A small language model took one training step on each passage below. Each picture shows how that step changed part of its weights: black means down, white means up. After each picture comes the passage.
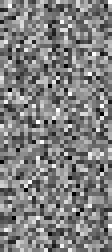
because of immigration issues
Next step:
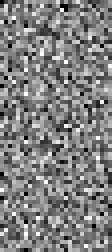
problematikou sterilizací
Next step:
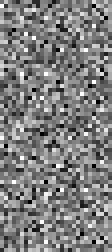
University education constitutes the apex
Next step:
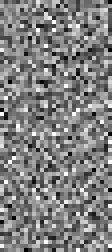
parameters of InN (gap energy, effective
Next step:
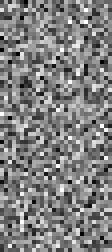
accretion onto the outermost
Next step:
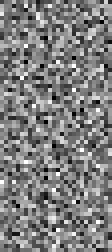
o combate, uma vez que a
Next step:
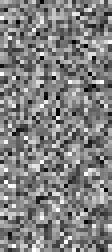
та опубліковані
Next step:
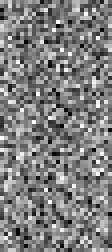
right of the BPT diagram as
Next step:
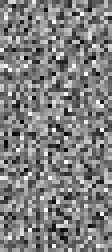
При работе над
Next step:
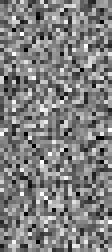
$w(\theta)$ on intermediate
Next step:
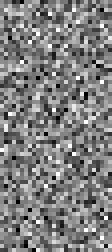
13 Mungbean yellow
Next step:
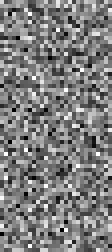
sağlanması ise
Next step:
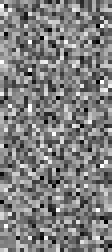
A cooperativa de produção
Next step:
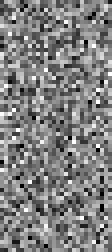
for light quarks, is 3
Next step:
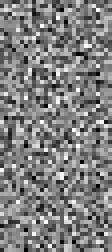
Science Closer to Citizens
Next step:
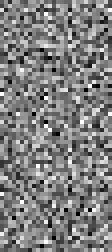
fonction de transfert du
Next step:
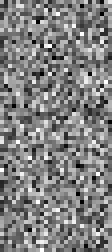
in water samples were well below the
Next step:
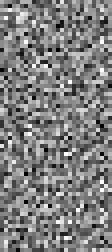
procedures and, at the same time,
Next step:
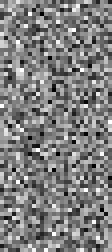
close to the final estimates using
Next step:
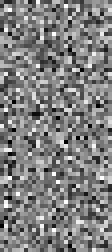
soni ota-onaga
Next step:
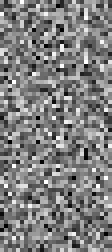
technologies used in dentistry
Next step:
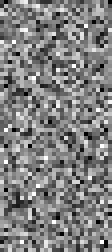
aspect influenced student wellness
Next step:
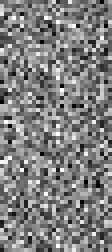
at Diamond Light Source
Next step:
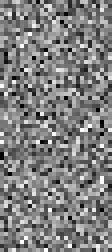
normal \\ 1 & surface wear \\ 2
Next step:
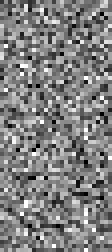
this paper proposes a tool for generating
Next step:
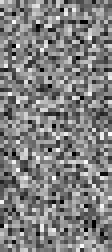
shares experienced an increase
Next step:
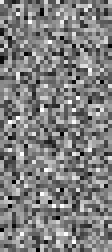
e-commerce and fintech to
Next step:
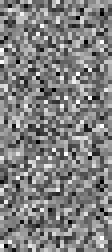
and with the degree to which the
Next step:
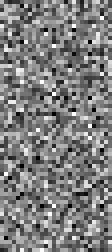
features several methods to deal
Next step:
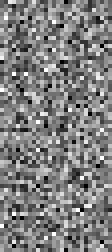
Восстание начали
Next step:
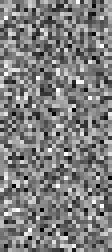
topdilar. Jumladan:
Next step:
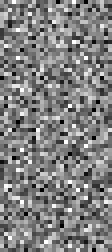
зробити висновки
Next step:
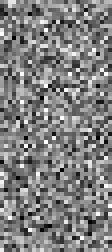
reflect a patriarchal perception
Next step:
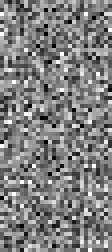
hipoglicemiantes orales
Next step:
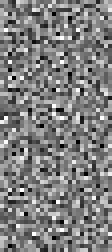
Naccache. Efficient
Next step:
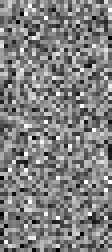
copyright, or other legal
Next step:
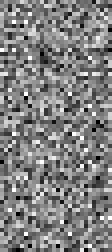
Prevent anemia - D.
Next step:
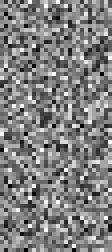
kemudian dibuktikan
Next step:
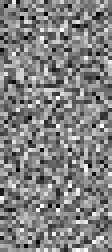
aims to gather data from many
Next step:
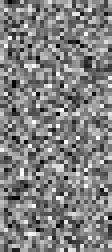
первой помощи при
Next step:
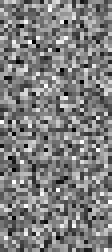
Gerais, Brasil. 6
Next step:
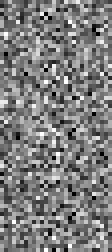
a breakdown of the linear
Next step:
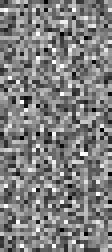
Macomet Aben Carabos,
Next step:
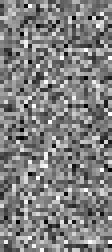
is explicitly exhibited.
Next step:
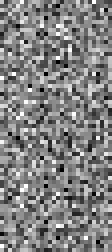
model for \qty{15}{\minute}
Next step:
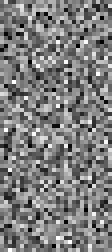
hierarchy between the electroweak
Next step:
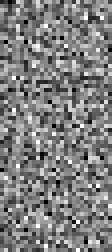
nomzodi, dotsent
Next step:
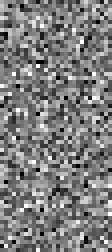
to the grid demands robust
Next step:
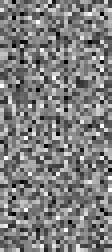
The summit illuminated the
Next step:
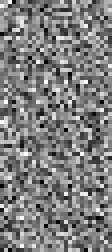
thoracic and abdominal
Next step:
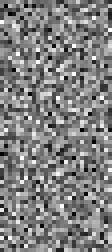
aerosol optical properties: the
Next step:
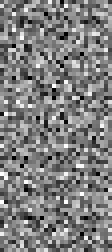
primeiro e segundo
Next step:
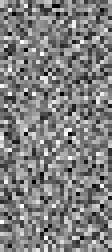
be: (1) a graph database
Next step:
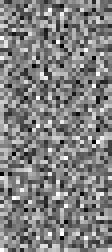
LARSON, S. A.;
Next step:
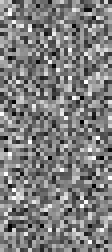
e'tibor kuchaygan.
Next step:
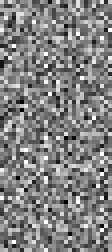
code is exist and available.
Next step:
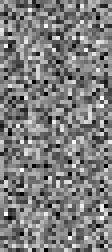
data accordingly. Hence, the
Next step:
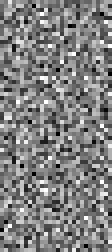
centres that focus on thematic
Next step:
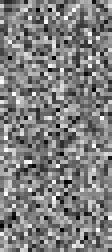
of change on Wistari Reef,
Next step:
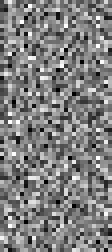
Schutzfähigkeit des
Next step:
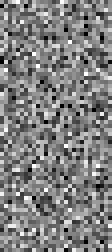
iklim, teknologi
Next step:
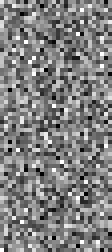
"arXiv", eprint =
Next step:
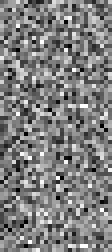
species by increasing the gas
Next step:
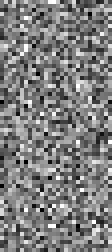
cross section \sep experimental data analysis
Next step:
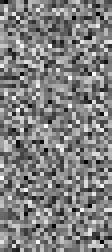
to assess drug utilisation in
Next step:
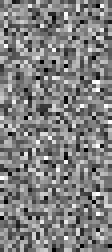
Type: Research Paper
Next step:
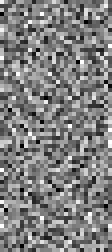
formation from massive stars as described
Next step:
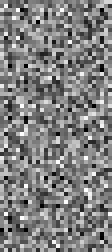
discharge, and worsening
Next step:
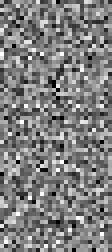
where electrons strongly interact with
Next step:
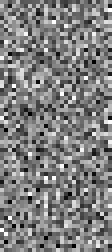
techniques at the moment. She has
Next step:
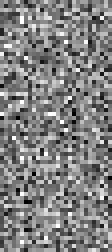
had positive significant impacts on
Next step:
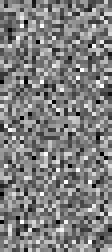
the exchange interaction effect on the charge
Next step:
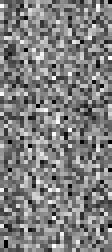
be carried out with a higher number of
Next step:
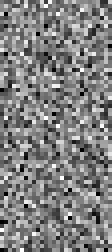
ainda não estejam
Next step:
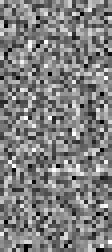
$t=0$. \section{Results
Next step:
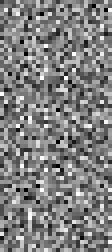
snapshot, shown over the
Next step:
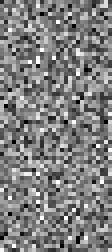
and a snapshot from the
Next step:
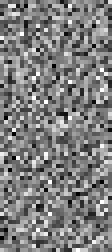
as to the nearby Na I
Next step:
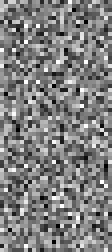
Yes Distance Detected = 35
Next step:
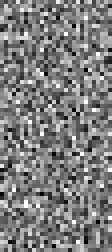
so'z ham badiiy tilde
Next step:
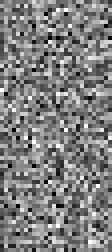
³Research Institute of
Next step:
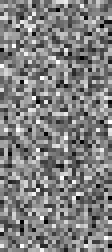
Survey \citep{dun00},
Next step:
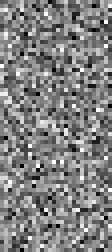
de 10 tu recomendación?
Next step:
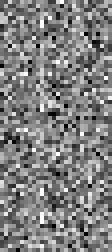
göre örneklem
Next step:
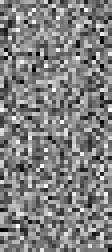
of $\alpha$ is taken (which
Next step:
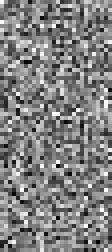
need for a social and pedagogical approach
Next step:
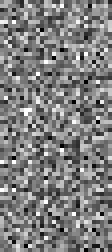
O'qituvchi faqat
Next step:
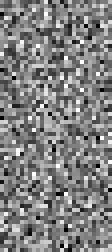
in 1919, they joined the
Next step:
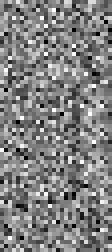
можливі місця
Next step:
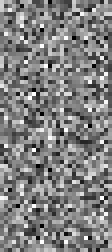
research concerning these questions is of
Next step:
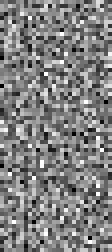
Particle Model SPMe
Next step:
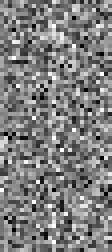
Estado da Bahia. **Rev
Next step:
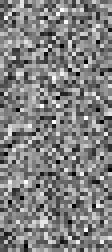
Europe better and greener? In
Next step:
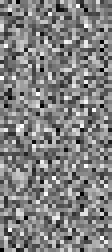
an individual with Disability Education
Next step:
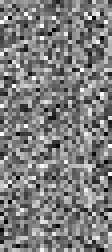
that helps whenever the
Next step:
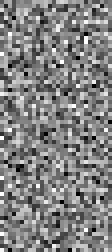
academic success. Emotional
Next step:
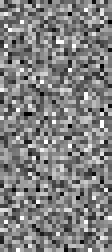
also 4.46, described as very
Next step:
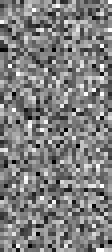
coordinates $P_j$ are given
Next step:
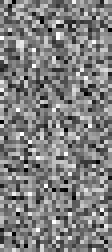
conventional way of performing risk
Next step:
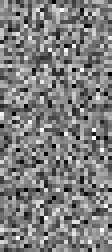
embedding type are either
